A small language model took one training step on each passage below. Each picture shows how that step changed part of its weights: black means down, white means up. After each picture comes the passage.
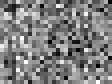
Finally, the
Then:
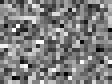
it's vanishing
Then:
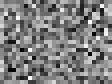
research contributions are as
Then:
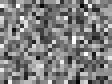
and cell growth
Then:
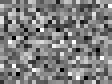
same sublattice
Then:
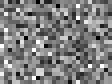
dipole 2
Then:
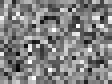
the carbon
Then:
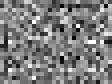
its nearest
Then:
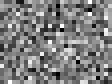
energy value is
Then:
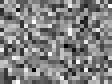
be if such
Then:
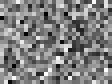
We have performed
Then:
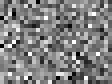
For launches
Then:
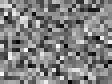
of two or more
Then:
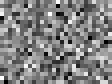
panels) when
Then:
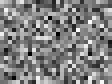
with a matching
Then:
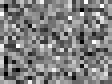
approaches for increasingly
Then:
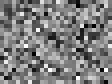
plays no
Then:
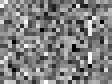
in order for
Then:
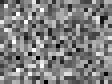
pass the
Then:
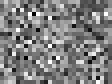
modifying the
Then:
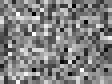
this strategy).
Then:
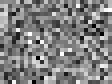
experiments show that the
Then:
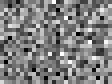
lower energy,
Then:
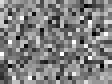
present study are described
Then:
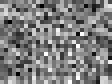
can not be
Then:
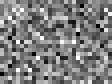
Since the channel has
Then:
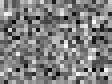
legal domain
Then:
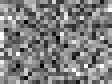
presence of other objects
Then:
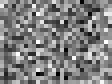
based on a
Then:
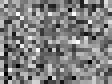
are the same for
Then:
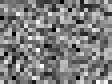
was for the
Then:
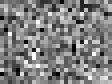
was used for
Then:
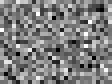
combination of
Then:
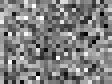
future, for
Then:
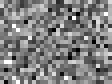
transfer. Then we
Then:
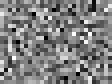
distribution and estimated
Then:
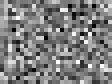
dynamics and media
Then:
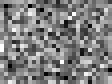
different selected values
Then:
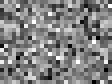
be denoted
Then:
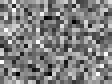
$\rho$ as
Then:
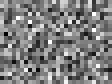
examples: The
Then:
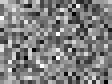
After deriving
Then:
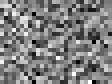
of how to
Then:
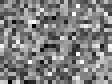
the primitive
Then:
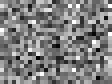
examined galaxy
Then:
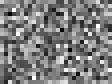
scalar and vector
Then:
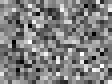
visibility must
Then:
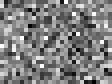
Pimenta et
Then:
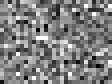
amount of effort
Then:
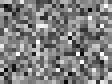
averages shown
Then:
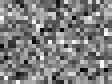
particle is described by
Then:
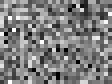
Our observed value of
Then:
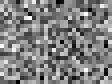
\le \log
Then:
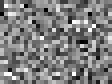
scenario 1}. Note
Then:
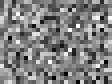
the working equations
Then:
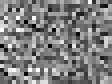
eigenvalue with
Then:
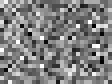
as the ratio between
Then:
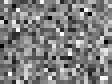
respectively. This corresponds
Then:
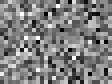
\item In first
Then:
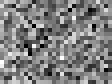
to $n$
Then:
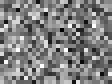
Once the final
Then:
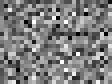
its covariance
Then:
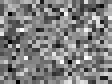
deformations of
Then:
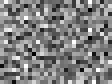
order to make
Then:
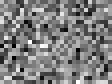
rest remains the
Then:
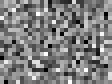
\ee it is
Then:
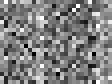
according to the
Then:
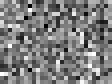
parameters (the
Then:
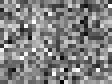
be fixed from the
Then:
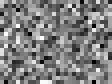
over the volume will
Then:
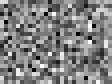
below this energy:
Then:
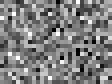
system. As with
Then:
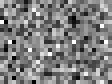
where the magnetic force
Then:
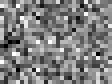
and attribute
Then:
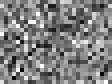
remained in the
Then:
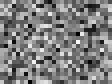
will introduce a
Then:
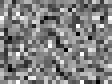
the required dimensions of
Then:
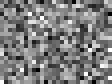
dataset consists of
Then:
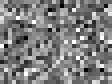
neural network
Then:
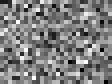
in noticeable
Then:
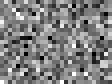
this study we focus
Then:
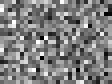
large $R$
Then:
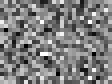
improvements will
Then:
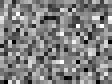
the predicted volume
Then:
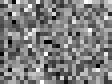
satisfaction with
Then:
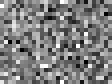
$B \rightarrow
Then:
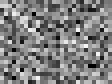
of the image
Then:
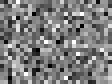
Projects to
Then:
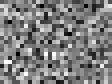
can have solutions of
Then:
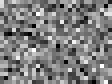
into charged
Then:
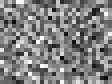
commute with
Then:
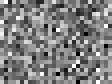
mixing, according
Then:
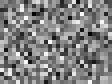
not considered here).
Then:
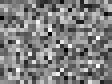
was partially supported
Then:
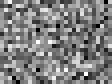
certain RRU
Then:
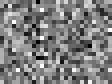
Program through the
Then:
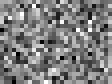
first subject's
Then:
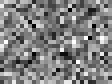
to other random
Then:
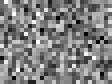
pin the
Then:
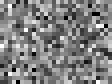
quantum tunneling
